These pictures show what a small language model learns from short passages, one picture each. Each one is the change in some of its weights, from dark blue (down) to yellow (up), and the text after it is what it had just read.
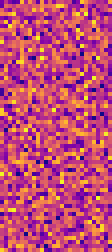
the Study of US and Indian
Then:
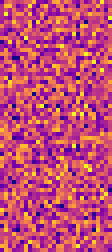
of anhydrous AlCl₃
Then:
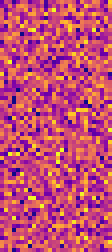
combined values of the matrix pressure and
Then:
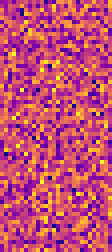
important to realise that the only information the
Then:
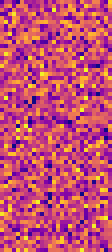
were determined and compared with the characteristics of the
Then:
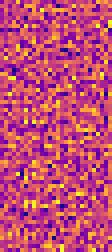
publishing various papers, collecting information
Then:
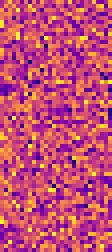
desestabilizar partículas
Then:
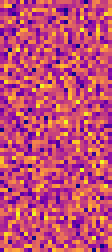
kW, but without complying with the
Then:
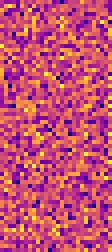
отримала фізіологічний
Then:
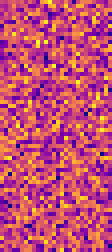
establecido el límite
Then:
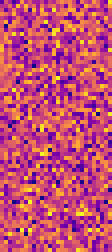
that it corresponds to the myxomycete
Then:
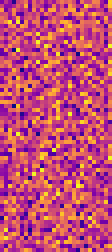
school science communication course designed to read,
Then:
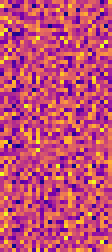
AND HIGH STRENGTH
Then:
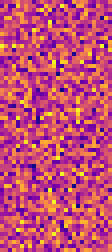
B. Bachimont, & M.
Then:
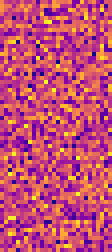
State Medical College,
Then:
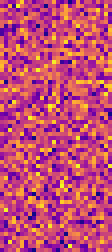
domestic level. In the first part, the
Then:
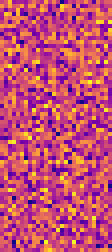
Span 20 containing niosomal formulation
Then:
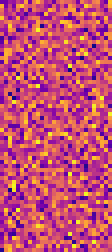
приоритетной целью в
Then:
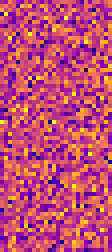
ta'sir etadi. Shuning uchun,
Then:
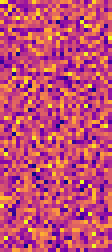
megnyugtatni a
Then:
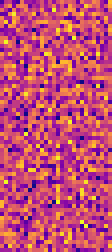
were synthesized based on the previously
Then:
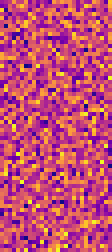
kompetensiyaga asoslangan
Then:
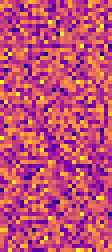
of Nature of Science: A Review of
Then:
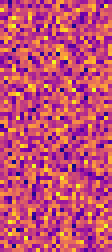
Haitian refugees in Brazil,
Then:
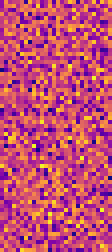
the city). Therefore this study investigates the
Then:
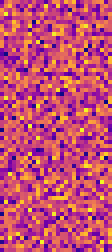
growth and innovation. Ceyhun &
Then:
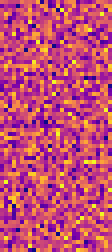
to'g'ri kelishi bilan atigi
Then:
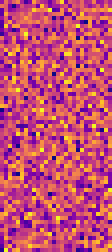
new applications [8-16]. The
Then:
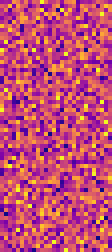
tetrad'*. Erevan,
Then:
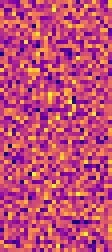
For this reason, university teacher training processes
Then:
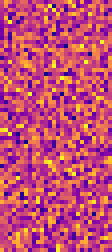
*Combination of radiofrequency
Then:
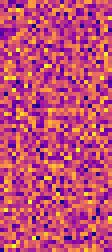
brahmanical Hindu culture
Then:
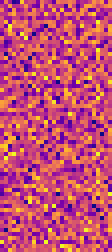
of out-of-class gastronomy
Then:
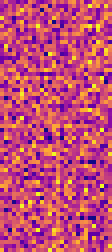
height where tree nuts and fig
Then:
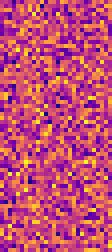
tarixi va arxeologiyasi bilan
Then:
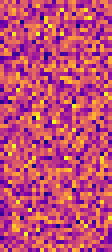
social and political rights? This concept
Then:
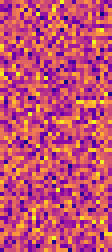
(%) Organic material (%) Texture
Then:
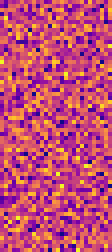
bijbehorende scholing en
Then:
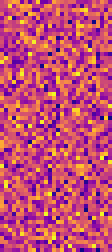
acquire. 1.1 WHY
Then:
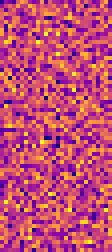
a developer, iodine vapors and
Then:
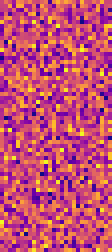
regions. Transport properties in porous media
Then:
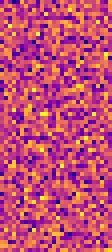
of young women, the concept of the new
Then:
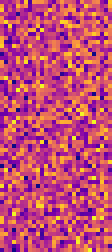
и ТЭЦ возникают
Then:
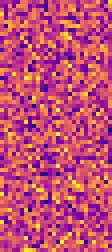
efficient frequency division multiplexing
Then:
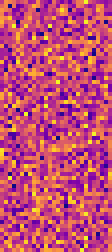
- telegram channels or remote control
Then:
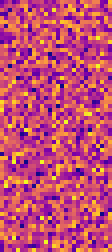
might not complete the questionnaire after they were
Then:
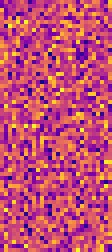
awareness of the relevance of food
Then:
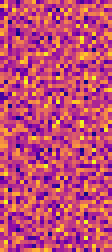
shakllantirish yo'llari 592
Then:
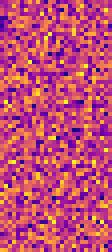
Evaluation of Bio-Active
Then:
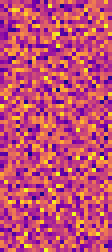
Further characterization of more Chilean
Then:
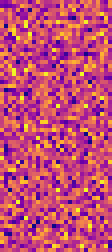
tashkiliy asoslari belgilab
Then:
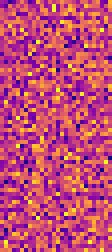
Coordinates As a next step,
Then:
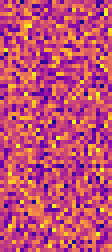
also increases. This situation requires additional
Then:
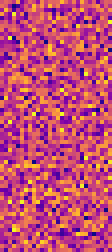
degan xulosaga keladi.
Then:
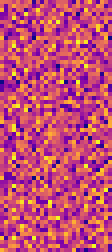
tizimli mashqlar mushaklar
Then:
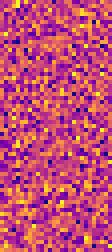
6 Розташування інструменту
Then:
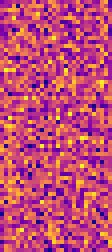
citation analysis and other types of analyses
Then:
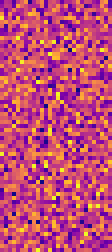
algorithms with respective accuracy.
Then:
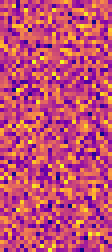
10b, which is consistent with previous
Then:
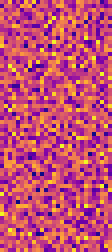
of Caring Sciences*, vol. 10,
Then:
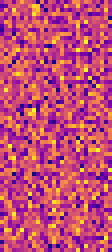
an interaction between application time and YCD
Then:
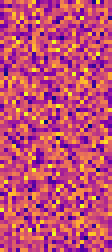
on the grinding process: The shape of
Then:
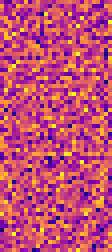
саволни ўрганишда,
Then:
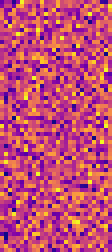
in reading comprehension such as their efficiency is
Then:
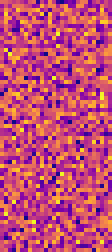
of the Consortium Agreement.
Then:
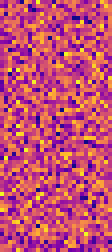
chinense*. In Africa, they
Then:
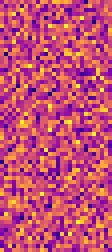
that will be legally regulated; then follows
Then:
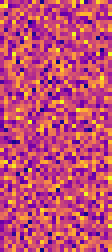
from these radionuclides due to
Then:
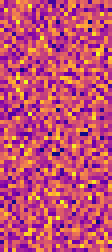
max skewness kurtosis
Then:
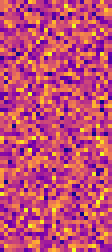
a revisão do Plano Estadual
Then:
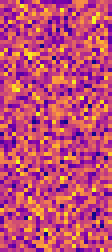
give peacefully a chance in
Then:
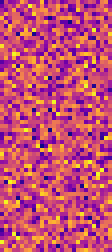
a solventar las necesidades de información
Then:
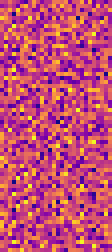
Gastrointestinal Parasites among
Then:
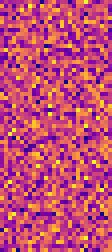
free drugs Ak et al. 2021
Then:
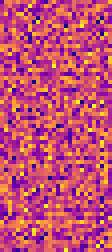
Forschungsethik und ethics reviews
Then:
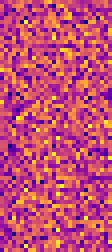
The use of innovative technologies in the educational process is
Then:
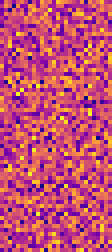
skill-based learning. Collaboration between
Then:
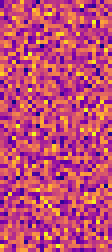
2 metr chunki, bu tomondan
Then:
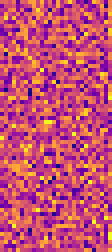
development. Violent conflicts have
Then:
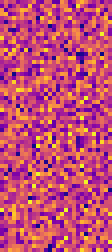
from the So deck.) 1. Following
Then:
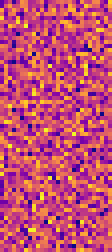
material for developing a matrix-based
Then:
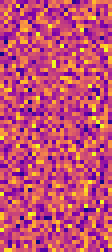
We find a value of $\mu = 0.16
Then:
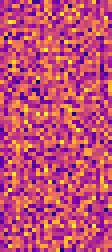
voor de stichtingen, die een
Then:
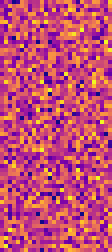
are used and through it the availability of the
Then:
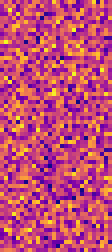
Memory (LSTM). Their study
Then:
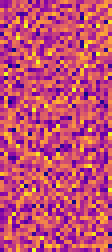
xatolarini tahlil qilish orqali
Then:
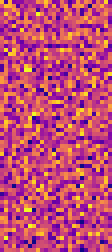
the sound engineer; with the
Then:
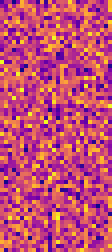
cause significant losses to life and productivity across
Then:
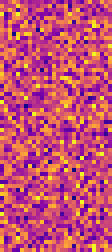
نے لکھے
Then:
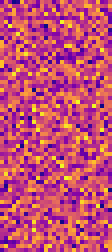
of fuzzy functions, which supports
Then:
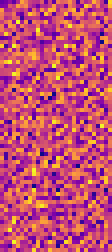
business activities. The study highlights the fact that
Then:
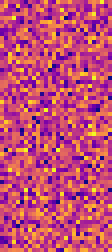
zero. As shown earlier, if two
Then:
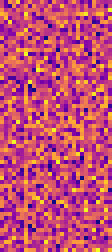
va yondashuvlarni qo‘llash
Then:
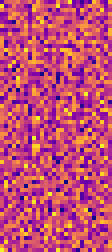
world talking .Thirdly,
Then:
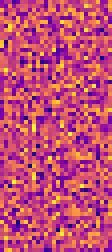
conditions of uncertainty and performing complex
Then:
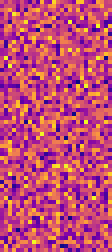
package to infill missing emission
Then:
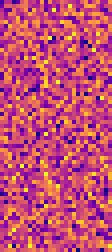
can be found. Strategies for future energy
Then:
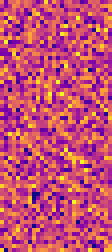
Struktur produksi Indonesia
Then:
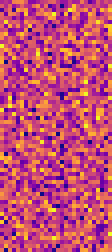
қадимги тош даврдан
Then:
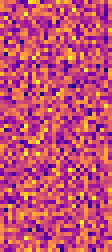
synthetic function, demonstrating protective effects
